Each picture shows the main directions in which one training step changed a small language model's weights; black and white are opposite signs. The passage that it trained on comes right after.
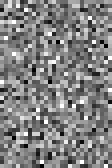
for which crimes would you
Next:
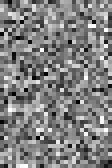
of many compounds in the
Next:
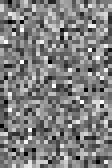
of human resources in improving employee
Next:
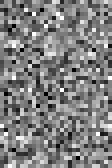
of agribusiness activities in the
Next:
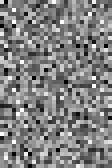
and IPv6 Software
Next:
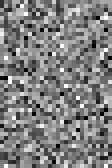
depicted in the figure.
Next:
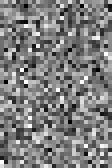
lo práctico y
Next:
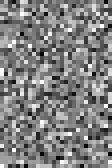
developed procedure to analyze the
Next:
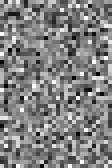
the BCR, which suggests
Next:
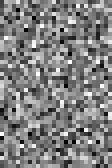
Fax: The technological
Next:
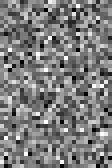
know the ancient education. The
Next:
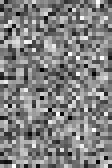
in Central Europe.
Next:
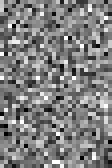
complexes suggests the bonding
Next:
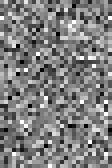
protection is most attributed to
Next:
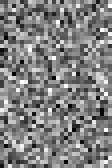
group there were 19 males and
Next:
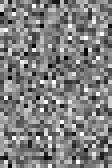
Country: state of current
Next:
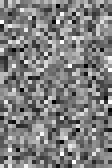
bands in the electronic
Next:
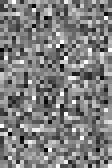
switched systems have been
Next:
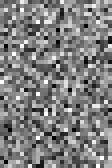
researchers regarding the UN
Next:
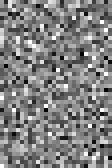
taxes for the remaining
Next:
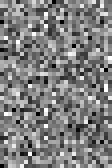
three main East African
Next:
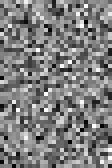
communications, where the data is
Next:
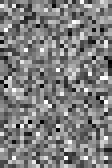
necessary information, organize
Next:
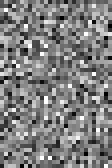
and adaptable learning
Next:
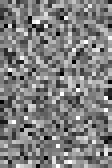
standards In 2001, the
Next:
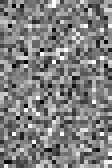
Environment Protection and the
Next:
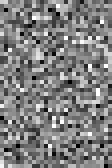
Strongly Agree
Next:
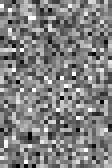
of the diamagnetic
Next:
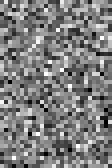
motive, that is, the
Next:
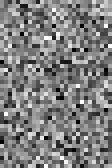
that postural anomalies may
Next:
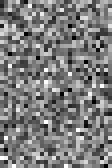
the field of interior design.
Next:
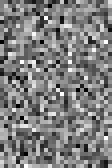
Current research takes the
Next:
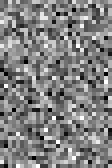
the workload of the server
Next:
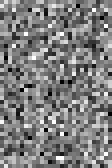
makes tweets an
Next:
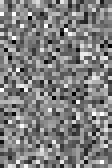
tire evaluation. This setup
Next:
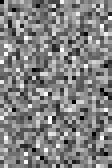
Oriental region
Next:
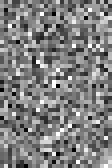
western technology and the mission
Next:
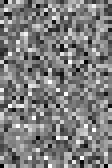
PhD, Associate
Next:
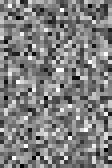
to the needs of their students, without
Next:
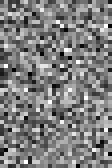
laboratories and policy
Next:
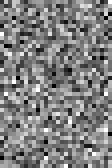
23 bachelors
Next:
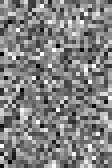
cases, correct site
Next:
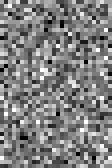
to strengthen the role
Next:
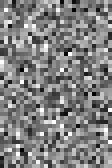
Cases Result Age
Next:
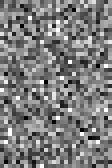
American labour
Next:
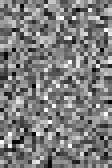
drugs with already
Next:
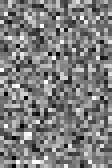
a evaluation system based upon
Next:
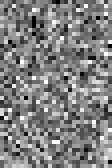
location is broken
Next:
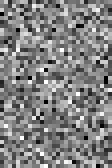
not shift to right
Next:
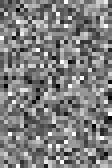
curtains, are elements used
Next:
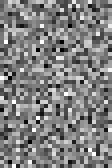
the data, where emerging
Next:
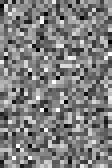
standards, customised
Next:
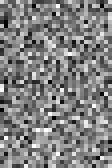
inside the classical mixing
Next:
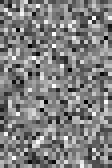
translated into sufficient Figure
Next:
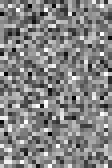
obtained for halide anions
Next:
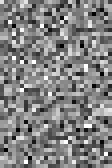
experiments and fieldwork.
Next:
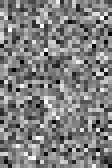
as compared to normotensive
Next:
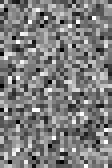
Hock, E.,
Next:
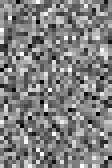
Fuel cost comparison based on
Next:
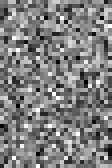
predisposition, improper
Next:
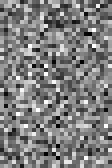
available as a web application developed
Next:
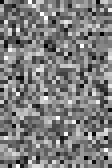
instruments. The available
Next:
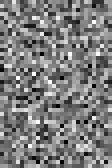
air temperature causes water
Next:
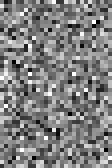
and non-alcoholic
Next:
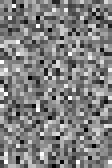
the test fungi was
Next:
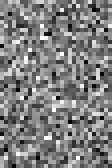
the circular openings in the
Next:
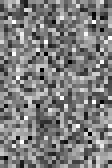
on employee welfare and
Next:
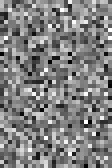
Empirical Strategy
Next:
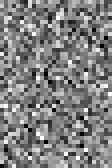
needs to be managed differently
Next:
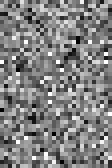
one computer to another using
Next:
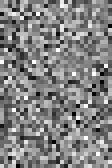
reorganization and thereby
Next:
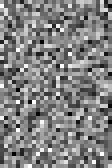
The grid is selected to increase
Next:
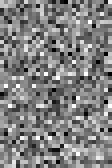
acknowledgment of all
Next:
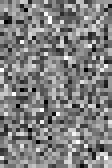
help during formative assessment and 20%
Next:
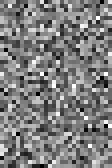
interconnected. An
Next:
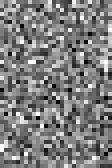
this paper is that a leadership
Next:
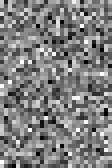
can be very beneficial in terms
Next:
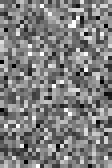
one solution in $[a,
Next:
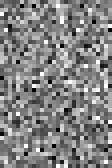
Haripa India
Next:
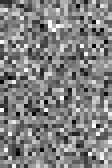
and from Mars as well). This
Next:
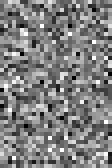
the various methods of treatment in their
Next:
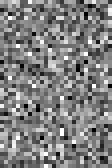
important to develop tools and methods which
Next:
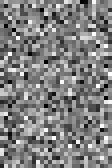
selectively retain and
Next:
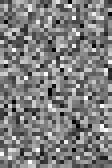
on the quantity and quality
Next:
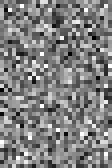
the boundary inclusions
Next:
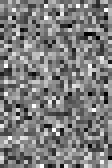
greater creative interventions and
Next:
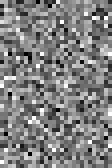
this thesis/project
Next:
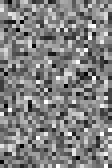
of frequency ranges
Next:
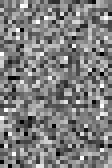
curve for the sample. The
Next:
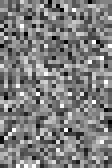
this predictive model, the new
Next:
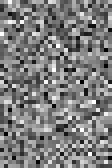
of pressure drop across an
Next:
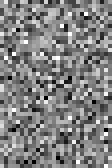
found a relationship between academic production
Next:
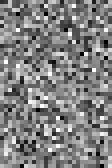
study migration-related
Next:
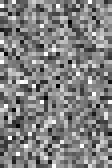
the designer with reliability
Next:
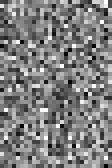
the geosphere.
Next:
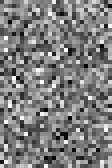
CO₂ concentrations are also available
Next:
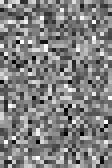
and with informed consent obtained
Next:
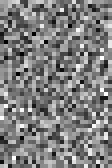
the input travels to
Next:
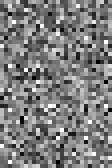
on task C The overall
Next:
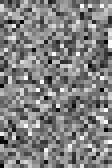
of information from interviews, and
